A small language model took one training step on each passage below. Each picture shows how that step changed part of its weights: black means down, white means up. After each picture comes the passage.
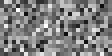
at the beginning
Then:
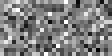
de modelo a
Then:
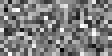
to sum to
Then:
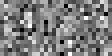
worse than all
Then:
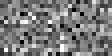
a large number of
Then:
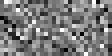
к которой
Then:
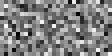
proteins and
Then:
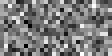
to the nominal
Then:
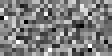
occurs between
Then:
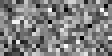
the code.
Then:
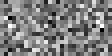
tarixan bir
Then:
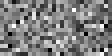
parameter ranges
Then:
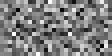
singular terms
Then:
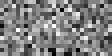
is exploited
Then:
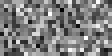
the decay rate is
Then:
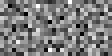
question, we
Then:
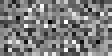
integrate in the
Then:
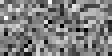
slot van
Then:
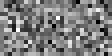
em atividades
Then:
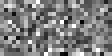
survey using a
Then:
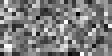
of the order of
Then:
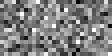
& est sd &
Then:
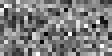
time better,
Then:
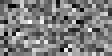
se entrelazan
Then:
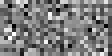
does not change
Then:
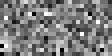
moments of
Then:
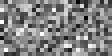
natural and
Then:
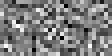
lettuces 5
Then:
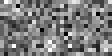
і якого
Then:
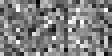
quantum state. The
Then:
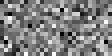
show that the performance of
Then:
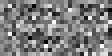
\bibinfo {author}
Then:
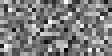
on the role of
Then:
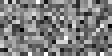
de conexión de
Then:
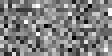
expert opinion
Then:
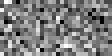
Journal of the
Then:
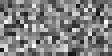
by the distance of
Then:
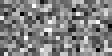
We thank the
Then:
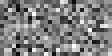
Turkey in
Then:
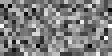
the problem has been
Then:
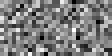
NoCs are
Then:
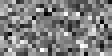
excluded, is
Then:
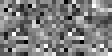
are reduced to
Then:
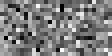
are also questions
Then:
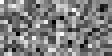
- Brindar
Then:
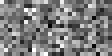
of brightest
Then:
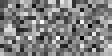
3 TASK
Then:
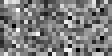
или иные
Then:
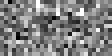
research to screen
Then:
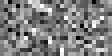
but seem to be
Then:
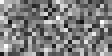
storing of
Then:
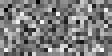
that can be used.
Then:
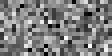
log canonical
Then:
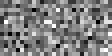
We also show the
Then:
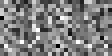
yield of rice as
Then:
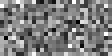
is not suppressed
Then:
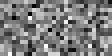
lebo si
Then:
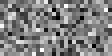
the middle
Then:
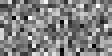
a test bench
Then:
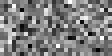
nation is a
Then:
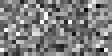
and low family
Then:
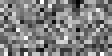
de minerais
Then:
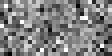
and perfectly
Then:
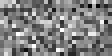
and absorption
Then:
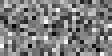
a nova
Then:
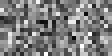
nouns. The
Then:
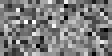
the economy)
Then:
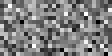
an equivalent
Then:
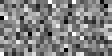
service technology for
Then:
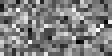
como parte de la
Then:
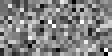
To support more general
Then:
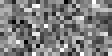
added to the
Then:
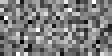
amino acids
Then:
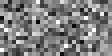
and control in the
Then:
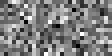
continuation of the
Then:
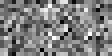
However, these were
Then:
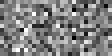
services. The
